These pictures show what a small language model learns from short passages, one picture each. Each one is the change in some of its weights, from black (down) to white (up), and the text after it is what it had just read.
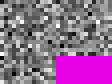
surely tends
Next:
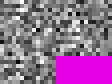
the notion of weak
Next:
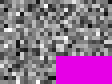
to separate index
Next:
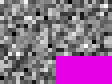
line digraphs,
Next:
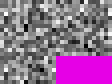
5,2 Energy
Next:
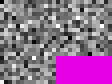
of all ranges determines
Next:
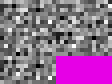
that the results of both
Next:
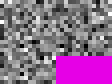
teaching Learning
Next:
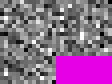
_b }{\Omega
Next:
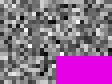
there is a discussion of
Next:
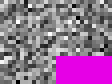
and $\vee$ are
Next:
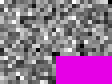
comprehensive, and
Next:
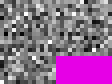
due to the poor
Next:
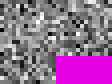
around $0$. Then
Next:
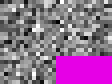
such crescents in
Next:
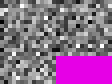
find jobs in the
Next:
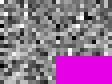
To proceed with the
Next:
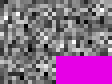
alignment algorithm
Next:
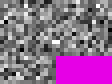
the algorithms, we
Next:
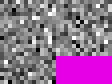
$f$ in a
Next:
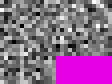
(square root
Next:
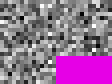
Figure 5 provides the
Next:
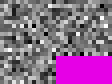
(ESA) mission
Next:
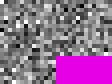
wind tunnel boundary
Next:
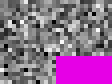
best interest of the
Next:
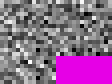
approval and consent to
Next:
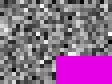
oils were in
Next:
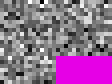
drawn in Section
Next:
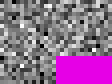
are the versions of
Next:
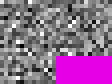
systematic approach
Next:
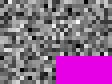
on data augmentation
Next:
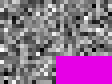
lead a life which
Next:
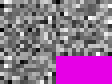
treatment and that obtained
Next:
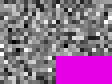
the server farm
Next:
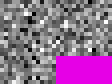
known adverse
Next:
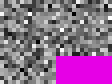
participate in
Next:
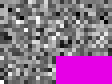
leading to a Mach
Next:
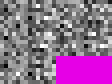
to identifying the
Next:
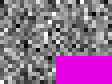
trees associated to two
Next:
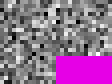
of entanglement
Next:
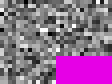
Cassidy et
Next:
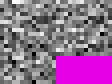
of energy level. Since
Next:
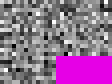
We consider here 2
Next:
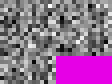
\eeq thus
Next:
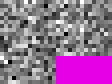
The choice of these
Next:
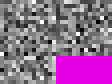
its restriction to
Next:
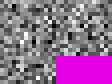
partial case: the
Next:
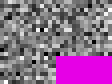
the more uniform
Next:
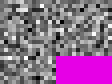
the decay of energy based
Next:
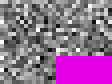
and $H^s$
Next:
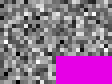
first-order time
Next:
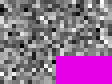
aimed at any
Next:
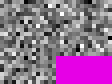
has been advanced
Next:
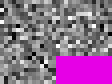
of the kaon at
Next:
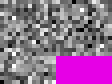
is plotted by
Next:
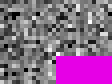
financial interests
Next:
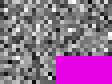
one: its multipole
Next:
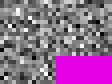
very strong if we accept
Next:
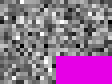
for different $x$ values
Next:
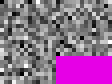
element of $F$,
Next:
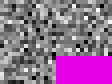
b) for $\Im
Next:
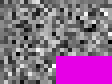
diagonal elements of a
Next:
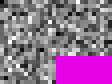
function (the amplitude
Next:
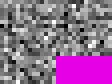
number of foreign
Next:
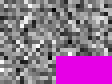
induced fission dynamics
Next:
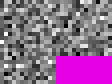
also be interpreted as
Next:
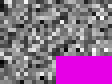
shaping that image
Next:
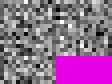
As shown in subgraph
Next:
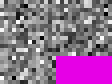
drive dynamic surface
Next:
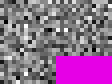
a Professor with
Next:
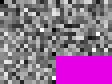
the promising potential
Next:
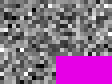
people and in
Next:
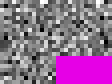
one such pair $i,
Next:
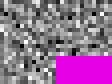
UAVs can be
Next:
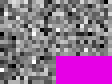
\item We use a value
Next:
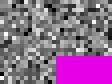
the category
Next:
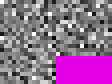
is the basic component for
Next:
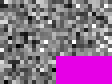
momentum modes
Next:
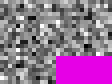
approaches and calculations based
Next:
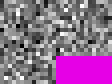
and Outcome in
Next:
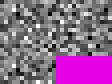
of exercise
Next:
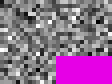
that the indices which must
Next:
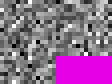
high systematic
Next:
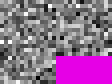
[GESIS -
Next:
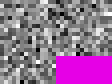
definition of $F$
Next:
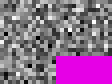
the rest of this paper,
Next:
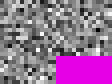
the free massless
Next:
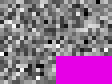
is considered to be the
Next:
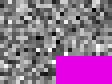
Now, the lowest
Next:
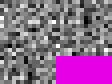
government in the
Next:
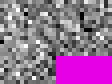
decreases, while
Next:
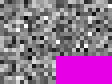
on storage use.
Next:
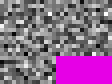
ionic character of this
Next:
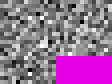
state the properties required
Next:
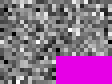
Ki-67 positive
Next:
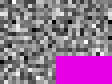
acceptance of the
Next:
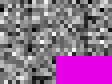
language has
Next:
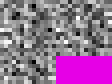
\par Suppose
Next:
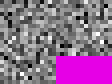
with proof-theoretic
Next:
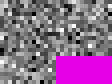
range of human
